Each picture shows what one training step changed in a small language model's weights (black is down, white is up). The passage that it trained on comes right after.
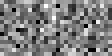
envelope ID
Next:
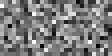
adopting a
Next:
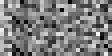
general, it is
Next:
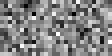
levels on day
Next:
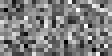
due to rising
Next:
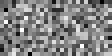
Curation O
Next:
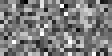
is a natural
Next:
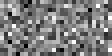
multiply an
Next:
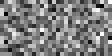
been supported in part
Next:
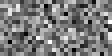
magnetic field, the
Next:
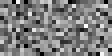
"Nothing is
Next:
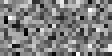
composite light
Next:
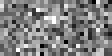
minimize the
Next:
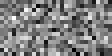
the perturbation
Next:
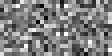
made the final
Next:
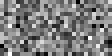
with practical applications
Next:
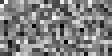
dot electron
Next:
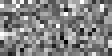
fair representation
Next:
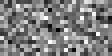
state. Moral
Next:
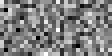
In particular, we have
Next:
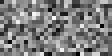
ethanol on
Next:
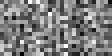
the release of
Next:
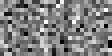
focus on upper
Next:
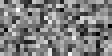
has certainly
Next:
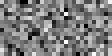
can be found under the
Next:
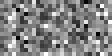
These results tempted
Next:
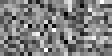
no association found between
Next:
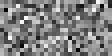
angular momentum,
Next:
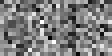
the ``Logit
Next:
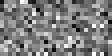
have gained a
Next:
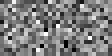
dense gas is
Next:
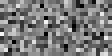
both positive and
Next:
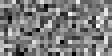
Gamma and the
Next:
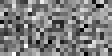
is distributed in
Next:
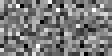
long time such that the
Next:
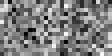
the dimensions are
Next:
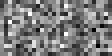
the experimental one.
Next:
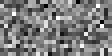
averages out the
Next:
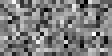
commonly used
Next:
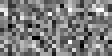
response function for
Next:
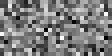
its own
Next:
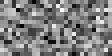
activated by
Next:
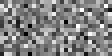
knowledge regarding first
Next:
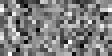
management systems for
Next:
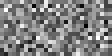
previous literature
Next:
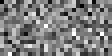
among many possible
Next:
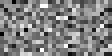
known competing
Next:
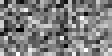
EMD are
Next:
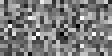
in the amplitude
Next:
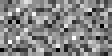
consortium -
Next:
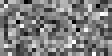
the number would mean a
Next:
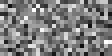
in realizable
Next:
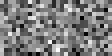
of the two types
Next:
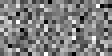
suspend between
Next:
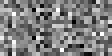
sections at three
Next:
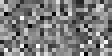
you could see this
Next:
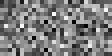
the flagship
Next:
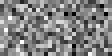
with full-width
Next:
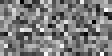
discovered a
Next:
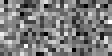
to the behavior model,
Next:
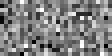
LJA form
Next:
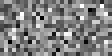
first bunch
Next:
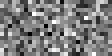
to the conducting
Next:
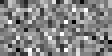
total population.
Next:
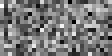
the industry and
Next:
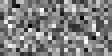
and recipient.
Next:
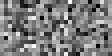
radiology, on the
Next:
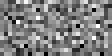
while none of the
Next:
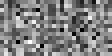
the window was
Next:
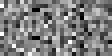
confidence for the
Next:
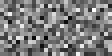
people hear
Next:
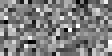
- Access to
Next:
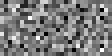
to fixed points
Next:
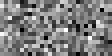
cases, there is
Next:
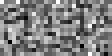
notice that, even
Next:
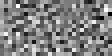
for all times, when
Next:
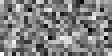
is treated
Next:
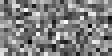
for qualitative
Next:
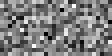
de Boer,
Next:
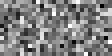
to Zhao
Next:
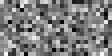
have favored
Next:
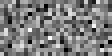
a lower and upper
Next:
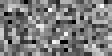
women are
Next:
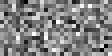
is concentrated
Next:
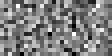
which, in the
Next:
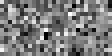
Due to the high
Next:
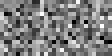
comes from by a
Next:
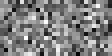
of the cyber
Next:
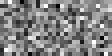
how they should step
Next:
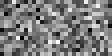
of surgical
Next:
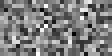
a sealed
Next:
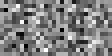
was observed, with
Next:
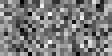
this paper is the first
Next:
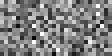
with the reverse
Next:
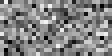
and R denotes
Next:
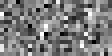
we have to point out
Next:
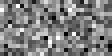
sector as a function
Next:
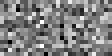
unit vectors
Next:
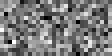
one can obtain the
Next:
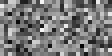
the definition is
